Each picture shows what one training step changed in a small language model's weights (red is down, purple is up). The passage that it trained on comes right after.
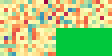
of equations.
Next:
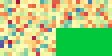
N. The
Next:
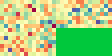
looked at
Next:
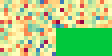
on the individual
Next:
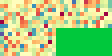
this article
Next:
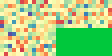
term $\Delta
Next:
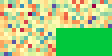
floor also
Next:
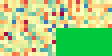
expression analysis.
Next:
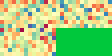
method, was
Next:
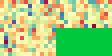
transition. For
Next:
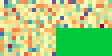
times, and
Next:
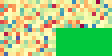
to ensure that
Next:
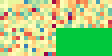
TDA values
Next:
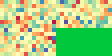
in between, for
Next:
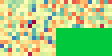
To cover all
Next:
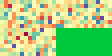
stars}} }
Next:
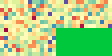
as outliers
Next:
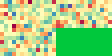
best fit
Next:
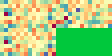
and T.
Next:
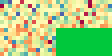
Are you
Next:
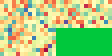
designed for
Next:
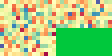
EU project
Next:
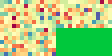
evolution of a
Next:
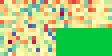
methodology. The
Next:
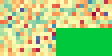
and several
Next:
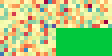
neonate was
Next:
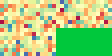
to the production
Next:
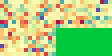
the resonance
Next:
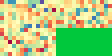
performs a
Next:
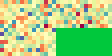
diagnosed with
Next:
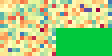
general $n$
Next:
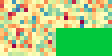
If not,
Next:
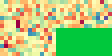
of coefficient
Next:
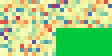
used as a
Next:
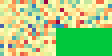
approach like the
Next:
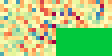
other hand,
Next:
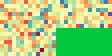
a global
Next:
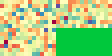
nature, and
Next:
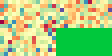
to above. The
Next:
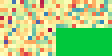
namely there
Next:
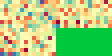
on both the
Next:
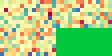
expressing the
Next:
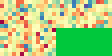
we obtain an
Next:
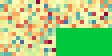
etiology and
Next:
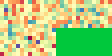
data. The training
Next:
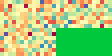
temperature to stress
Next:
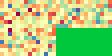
receive information
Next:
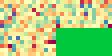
which version is
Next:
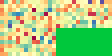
- LBW
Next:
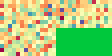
positive charge
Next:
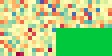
was seen
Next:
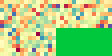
which may again
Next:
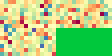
higher than the
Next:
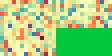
group key
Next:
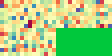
management *
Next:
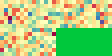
employed to
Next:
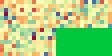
optimization. }
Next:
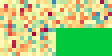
of baryon
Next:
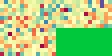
from 0% to
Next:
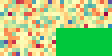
The integration
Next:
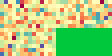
of the close
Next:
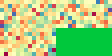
which is just
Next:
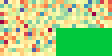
with the measured
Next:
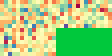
data analysis.
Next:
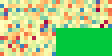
research may discuss about
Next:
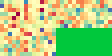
life of
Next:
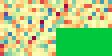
\cdot b$$
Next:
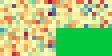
behavior of the
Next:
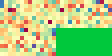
has a true
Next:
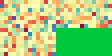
to write
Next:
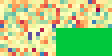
but low correlations
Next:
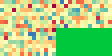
path to data
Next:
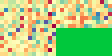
of whether
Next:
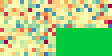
grows like
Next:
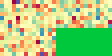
in Fig. 6
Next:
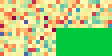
or Processing
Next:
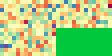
not place
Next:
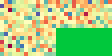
Information and
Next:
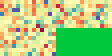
the imputation
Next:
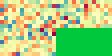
to discuss and find
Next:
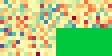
from the **Figure
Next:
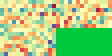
have also served
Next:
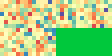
We can now
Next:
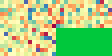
is attached
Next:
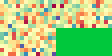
(see also
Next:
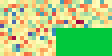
can be scaled
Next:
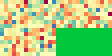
integration of new
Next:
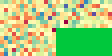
of perceived
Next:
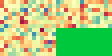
various values of the
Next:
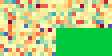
address not
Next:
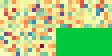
opening and
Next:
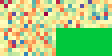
Using the method
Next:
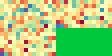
tested the
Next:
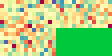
Next, we
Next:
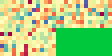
obtained detecting
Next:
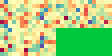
the initial and
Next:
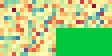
able to
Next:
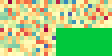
This process is
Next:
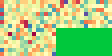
that creator of
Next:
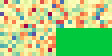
the radome
